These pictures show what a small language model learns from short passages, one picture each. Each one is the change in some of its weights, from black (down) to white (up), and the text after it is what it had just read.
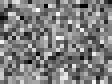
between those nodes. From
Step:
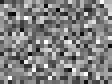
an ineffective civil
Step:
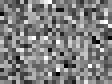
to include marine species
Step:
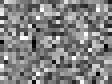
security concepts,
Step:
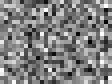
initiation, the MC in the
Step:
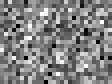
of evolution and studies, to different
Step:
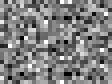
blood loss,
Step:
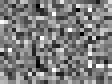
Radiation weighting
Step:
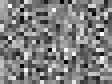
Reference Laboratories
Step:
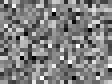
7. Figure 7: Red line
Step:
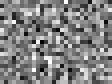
which will later be converted
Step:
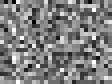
MATERIAL AND
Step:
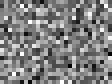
solver in a time-efficient
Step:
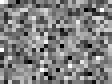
among the Armenian community
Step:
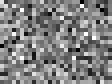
tunnel experiments. In
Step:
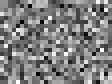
Indian countryside, not
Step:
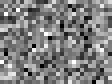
instance, a change in the
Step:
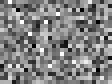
future planning is a need for
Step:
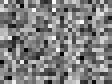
a linear regression of these
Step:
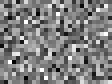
are the most effective variables regarding
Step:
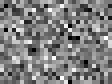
Gonchar, Zaneta
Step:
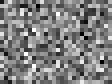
three distinctive categories
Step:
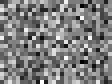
increase in Cu²⁺
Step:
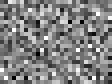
modelling approaches to address
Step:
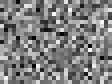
the aforementioned
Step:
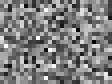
in this survey and
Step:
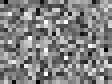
covenant and looks at
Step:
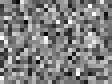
her husband takes
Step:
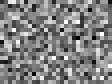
an augmented experience,
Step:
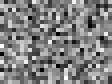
Assessment Coordinator
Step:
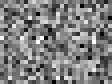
in rice improvement programs.
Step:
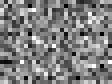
and integrity verification.
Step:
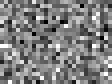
accordingly. The design of this
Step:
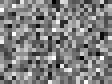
several events taking place at
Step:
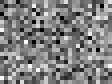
fractionation profile of
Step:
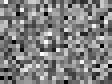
southwestern and
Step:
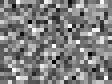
a seeming consensus about
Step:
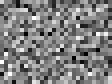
is not currently available in any
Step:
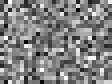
still in use by most people,
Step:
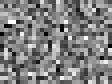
and prove some interesting
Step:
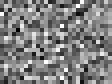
can occur in the first month of
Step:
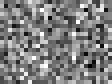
initial research - No willingness
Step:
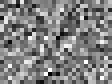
yielded valuable insights
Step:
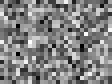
author inspected every
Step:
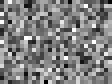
several advantages. For one,
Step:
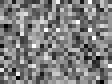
- The learner uses
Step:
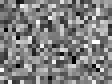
Since their very existence, human
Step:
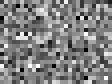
interviewed in two stages.
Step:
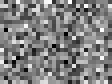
we used an extinction
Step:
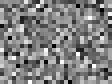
methane from water, the main
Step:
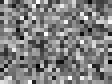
exact science with an exact
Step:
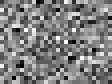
involving weighted families
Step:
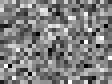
relate to aspects of life
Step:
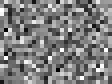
[9] which observed that
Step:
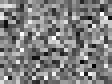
showed zinc and vit E
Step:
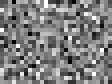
the testimony of a
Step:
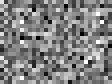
of human cognition through experience
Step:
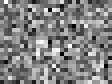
– 20 s constant speed –
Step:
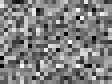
strong impact on the yield crop
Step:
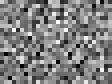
compare the new filter
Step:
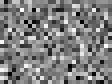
for pHRI,
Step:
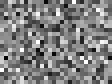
parametric maps are
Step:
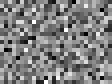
shall present three different ways of
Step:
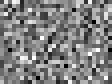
Figure 2: Adaptive
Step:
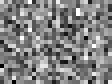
and national levels), development and
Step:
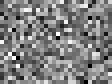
exert a significant impact on
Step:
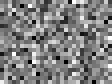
environment and introduce the calculating
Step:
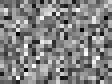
Quality Index by taking
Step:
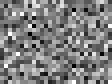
el artículo
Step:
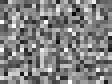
physical training of
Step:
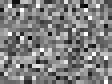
adopters by 2055. In
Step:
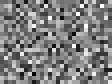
the food borne infections
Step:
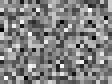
supposed to be incorrect
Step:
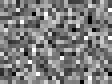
It should be also noted that the
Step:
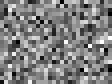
label for four sets of
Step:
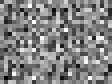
to health, education and child development
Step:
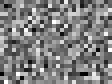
e), the distribution of the
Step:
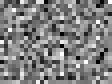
while charging process for all four
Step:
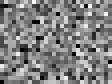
rapid sensory method in
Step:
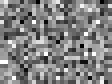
specified link. If a
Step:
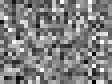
article examines the
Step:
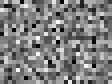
third month after treatment.
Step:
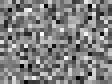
control and psychological
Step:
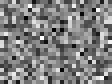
– E – F") made it
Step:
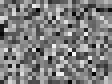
A2 ⁵ United
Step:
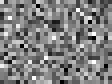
who underwent MSICS
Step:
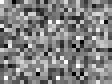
the same abstraction as an
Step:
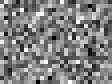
Pattern etc. various
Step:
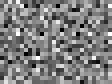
in the framework of this study, we
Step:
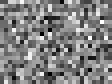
ideas, methods, instructions
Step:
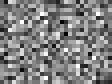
specific knowledge of approaches to address
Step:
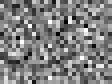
1). We wanted to
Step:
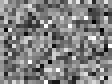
and raised ESR.
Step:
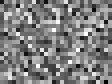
the researcher assumed the
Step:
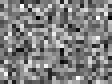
and in level three, it has
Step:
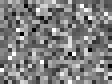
advises students that:
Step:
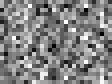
What part or content of the
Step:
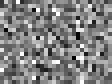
action can reduce the risk
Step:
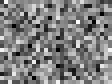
siswa agar
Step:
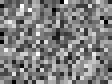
but does not explain why occur
